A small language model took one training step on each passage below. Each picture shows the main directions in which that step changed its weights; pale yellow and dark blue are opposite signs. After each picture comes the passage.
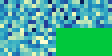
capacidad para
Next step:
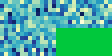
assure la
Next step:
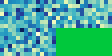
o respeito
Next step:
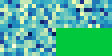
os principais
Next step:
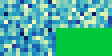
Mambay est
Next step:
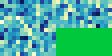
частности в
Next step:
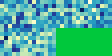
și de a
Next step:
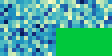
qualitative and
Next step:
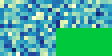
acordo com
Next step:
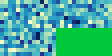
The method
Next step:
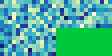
y en el
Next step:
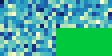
su control,
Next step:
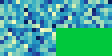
não existe
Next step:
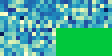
het land te
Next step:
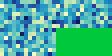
про таке
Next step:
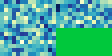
of Economic
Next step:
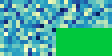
já não
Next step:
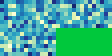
inson, u
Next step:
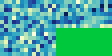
of nature
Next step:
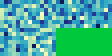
a vapores
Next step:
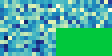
если на
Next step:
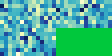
но при
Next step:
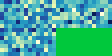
Sharing the
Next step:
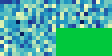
the importance of
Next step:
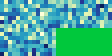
que inicialmente
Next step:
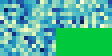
a Avenida
